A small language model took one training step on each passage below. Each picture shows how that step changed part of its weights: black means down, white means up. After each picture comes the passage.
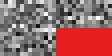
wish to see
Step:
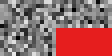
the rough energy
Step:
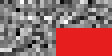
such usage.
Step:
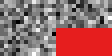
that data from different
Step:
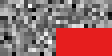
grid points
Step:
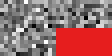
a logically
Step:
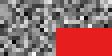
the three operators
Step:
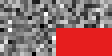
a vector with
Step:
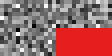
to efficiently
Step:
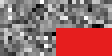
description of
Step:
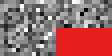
are unlike
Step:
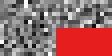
several key
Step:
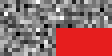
itself, as
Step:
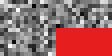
the sense
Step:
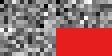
said that
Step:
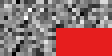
the city
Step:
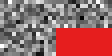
during the time period
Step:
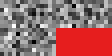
study. A study
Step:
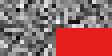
reducing the high
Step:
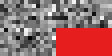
T_S and
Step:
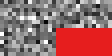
was stage 1
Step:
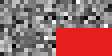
for central
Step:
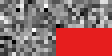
the surrounding
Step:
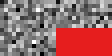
in momentum
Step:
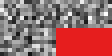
to memory
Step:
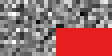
the CGM
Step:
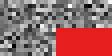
out a new effect
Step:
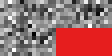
communication needed
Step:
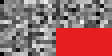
to perform a
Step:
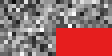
program took
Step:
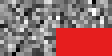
the cavity
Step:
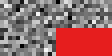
in nature,
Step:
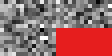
components The
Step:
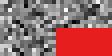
counting field for
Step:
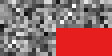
the implementation of
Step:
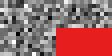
high transverse
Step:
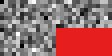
the locations were
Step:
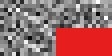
are fed to
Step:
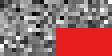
why in
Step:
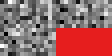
arise when there
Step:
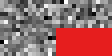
other groups;
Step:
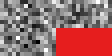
behavior $ R
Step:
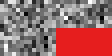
the study:
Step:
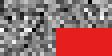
“It was
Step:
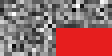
current or reducing
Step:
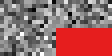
of big data
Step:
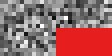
was prepared
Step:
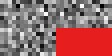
suggest that
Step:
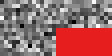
with the existing
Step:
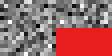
manifest how
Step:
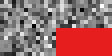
of polymer
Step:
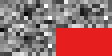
according to
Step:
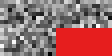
was found flat
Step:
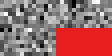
we'll need
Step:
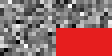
value for the
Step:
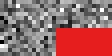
of lines,
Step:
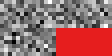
the Average
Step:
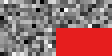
the theoretical
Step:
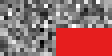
reflectivity of
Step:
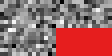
under Awards
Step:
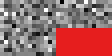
Beginner 3
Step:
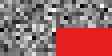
between two surface
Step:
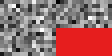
to ac by
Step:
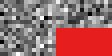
papers) for
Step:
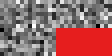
on the recent
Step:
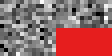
to realize the
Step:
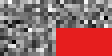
if we have no
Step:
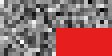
However, the
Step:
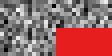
the Dirac
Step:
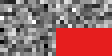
one place.
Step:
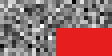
influence on
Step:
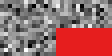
stands a
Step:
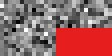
number of simulation
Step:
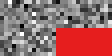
for identification of
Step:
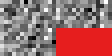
If the
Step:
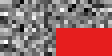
The greatest
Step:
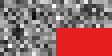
it has health
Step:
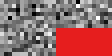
corresponding to a different
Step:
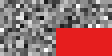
of urban
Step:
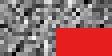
the chemical
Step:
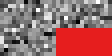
system of the
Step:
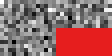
However, because
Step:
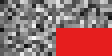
this in the large
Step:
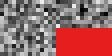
mortality and
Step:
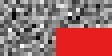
partly by
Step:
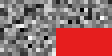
statistical and data
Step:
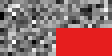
data analysis.
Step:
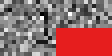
its amount,
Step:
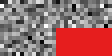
4 times in
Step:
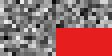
the comfort
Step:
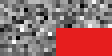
used from local
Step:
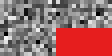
these methods with
